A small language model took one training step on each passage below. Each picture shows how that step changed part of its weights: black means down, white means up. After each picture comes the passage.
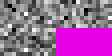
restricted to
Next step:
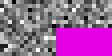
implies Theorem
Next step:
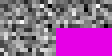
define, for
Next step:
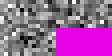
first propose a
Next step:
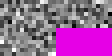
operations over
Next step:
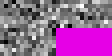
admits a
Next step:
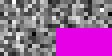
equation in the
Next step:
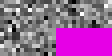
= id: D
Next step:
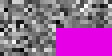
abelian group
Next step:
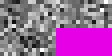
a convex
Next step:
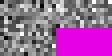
supremum is
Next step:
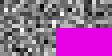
which people
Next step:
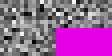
is clear
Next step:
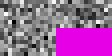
a small
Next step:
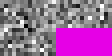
nu se
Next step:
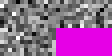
named in
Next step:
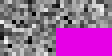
then one can
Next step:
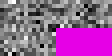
most things
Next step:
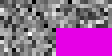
a subalgebra
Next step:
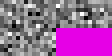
allows to
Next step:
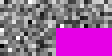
inferred in
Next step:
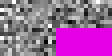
system associated with
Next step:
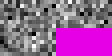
$R$ and
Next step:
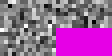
diameter of
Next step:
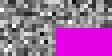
Evaluation of
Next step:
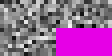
avec un
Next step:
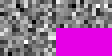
Report of
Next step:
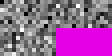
by $\alpha$
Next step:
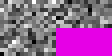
the residual
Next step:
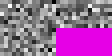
les seuls
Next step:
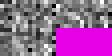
stability and
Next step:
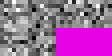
прочности при
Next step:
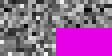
The key is
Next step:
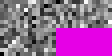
the tether
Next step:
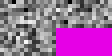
have sufficient
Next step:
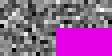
the significant
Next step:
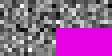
by the existence
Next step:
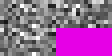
in that case,
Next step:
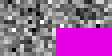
a regular
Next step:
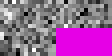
functional $$
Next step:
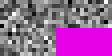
the definition of
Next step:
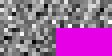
is checked
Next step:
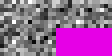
to the finer
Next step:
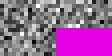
structure. This is
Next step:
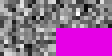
gray] at
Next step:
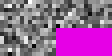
the stronger
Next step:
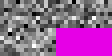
sum is computed
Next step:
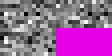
represents one
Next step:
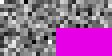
satisfy the
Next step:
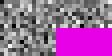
“Em se
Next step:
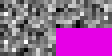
sessions at
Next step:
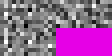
are greater
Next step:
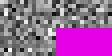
product of
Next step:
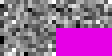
scheme was
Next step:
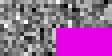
not affect
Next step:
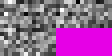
it has been
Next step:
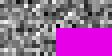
the region where
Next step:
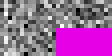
a rare
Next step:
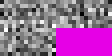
P_i la
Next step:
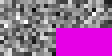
notation since the
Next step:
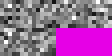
controls has
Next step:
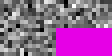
this diagram are
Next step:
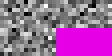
By Lemma
